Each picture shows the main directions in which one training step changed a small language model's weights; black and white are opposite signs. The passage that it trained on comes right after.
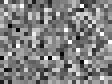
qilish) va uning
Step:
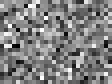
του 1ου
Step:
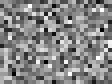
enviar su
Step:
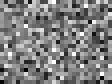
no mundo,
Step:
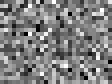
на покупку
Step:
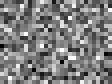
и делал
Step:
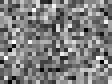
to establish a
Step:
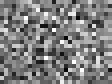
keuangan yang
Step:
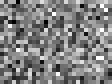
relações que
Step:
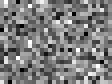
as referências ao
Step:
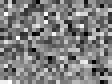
oshirish mumkin.
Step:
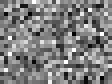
forces, as
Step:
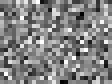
De eerder
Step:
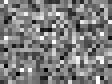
De taak voor
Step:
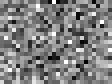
sifatida qator
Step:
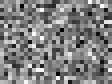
sí como la
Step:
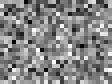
ocasião de
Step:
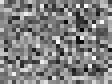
condenado como
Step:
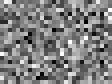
в идее
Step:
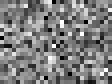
использования. У
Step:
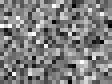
muda di
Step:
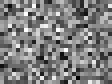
darajasi aniqlash
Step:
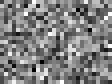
relacionadas à
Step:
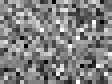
O ponto
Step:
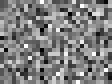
and examine
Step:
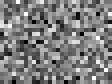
mundial com
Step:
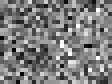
O estudo foi
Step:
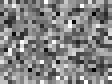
il pensiero
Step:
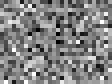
Questa misura
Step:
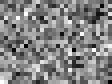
estudiantes y
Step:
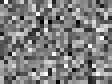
în care au
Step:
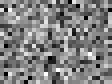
entanto, no
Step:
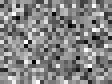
é fundamental
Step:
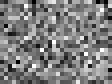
elemento de
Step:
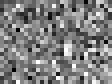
study group on
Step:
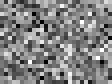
posição mais
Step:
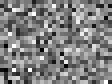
criadas ao seu
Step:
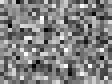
un suo
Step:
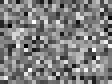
la adición
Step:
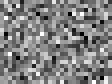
darse más a
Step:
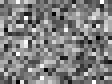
o qual pode ser
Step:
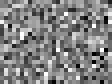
a reconocer
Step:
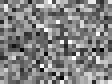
Nutzung in
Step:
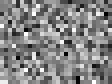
e comum de
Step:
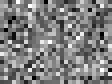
la clínica
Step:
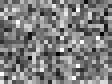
all development funds
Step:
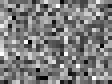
autor, en
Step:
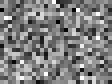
Oleh sebab
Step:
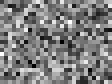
que o desenvolvimento
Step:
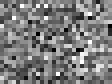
belajar dan
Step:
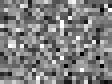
и новые
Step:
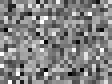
telah menjadi
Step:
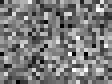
tamanho de
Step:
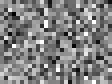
diqqat bilan
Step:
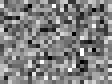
q Pasar
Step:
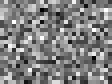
A demanda de
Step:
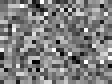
rivojlantirish maqsadida
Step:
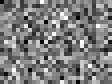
determined that the
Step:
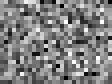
oshirishni davom
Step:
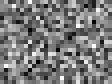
OECD und
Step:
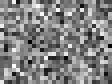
status de
